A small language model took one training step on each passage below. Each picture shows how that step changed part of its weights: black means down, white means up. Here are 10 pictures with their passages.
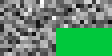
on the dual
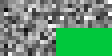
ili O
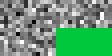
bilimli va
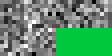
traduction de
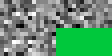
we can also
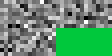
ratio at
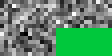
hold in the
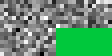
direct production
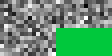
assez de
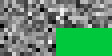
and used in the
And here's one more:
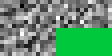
the parameter
